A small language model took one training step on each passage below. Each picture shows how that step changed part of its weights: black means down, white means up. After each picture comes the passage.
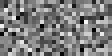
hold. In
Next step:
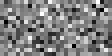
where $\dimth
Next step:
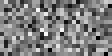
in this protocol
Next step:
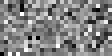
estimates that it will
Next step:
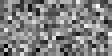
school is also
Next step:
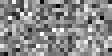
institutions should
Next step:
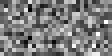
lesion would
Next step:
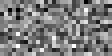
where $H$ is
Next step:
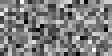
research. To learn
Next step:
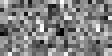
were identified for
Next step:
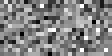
state that a strong
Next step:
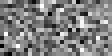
of the first block
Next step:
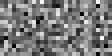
\vy \cdot
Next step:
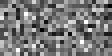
A hospital
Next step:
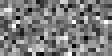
count on the
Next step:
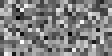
acquired by
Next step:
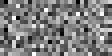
indicate a connection
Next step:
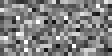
is characterized by an
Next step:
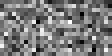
& \cos\theta
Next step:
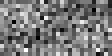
2$, and denote the
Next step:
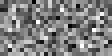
is global
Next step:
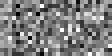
arc spaces as
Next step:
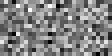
to himself
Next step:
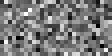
follows that $|\n
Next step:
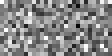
performance was seen in
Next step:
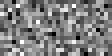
the moisture
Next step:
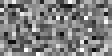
knowing more than one
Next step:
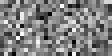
different classifiers
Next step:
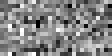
in selecting the
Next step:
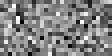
from equation (3)
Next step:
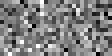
its prominence,
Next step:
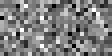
in *Proc.
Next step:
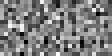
performance. Because
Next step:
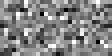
$\xi$. However,
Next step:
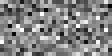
the two versions
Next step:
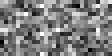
quality control analysis of
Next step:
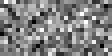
we now know that for
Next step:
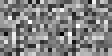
We will introduce the
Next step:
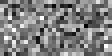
the processing of data
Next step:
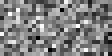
and - Each
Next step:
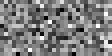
Notice that the
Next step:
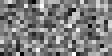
of features into
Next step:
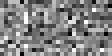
Additionally to
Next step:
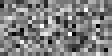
measurable. The
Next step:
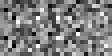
4 and the linear
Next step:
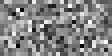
this identification corresponds
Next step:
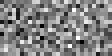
spacings. The
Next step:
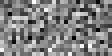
slightly more
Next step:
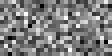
the space of \op
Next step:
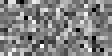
which situations
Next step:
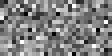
the field area that
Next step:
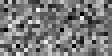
Fig. 2
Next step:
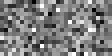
of situations
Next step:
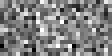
characters of the
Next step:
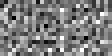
The 't'
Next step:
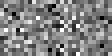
it was found that the
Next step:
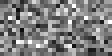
roots of
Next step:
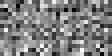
$k$ at node
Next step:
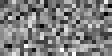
as vast,
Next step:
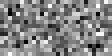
exists a splitting
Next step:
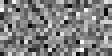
shown that the singular
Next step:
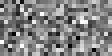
to probability
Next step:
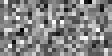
responsible for the
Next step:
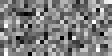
special linear Lie
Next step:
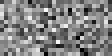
produce the mould
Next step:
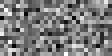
in India in
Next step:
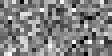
represents the role
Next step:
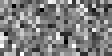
out based on the
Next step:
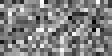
conclude that \[
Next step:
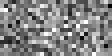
the following differential
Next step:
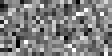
bounds for integer
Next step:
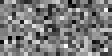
that $f =
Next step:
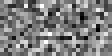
of system change.
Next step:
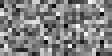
respectively.\\ \\
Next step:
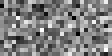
small $\e$.
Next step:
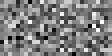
Since $|X|
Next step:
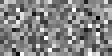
transfer coefficient
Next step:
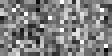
sort was obtained by
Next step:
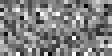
to decode
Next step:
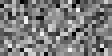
is an equivariant
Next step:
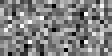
the effectiveness
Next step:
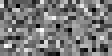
$\gamma_p :
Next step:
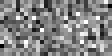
the generic,
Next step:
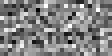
develop error
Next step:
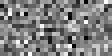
case 10, the
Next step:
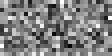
were identified as
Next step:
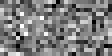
the transition
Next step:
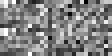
research design were used,
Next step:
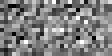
papers showing a
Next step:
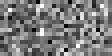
professor of
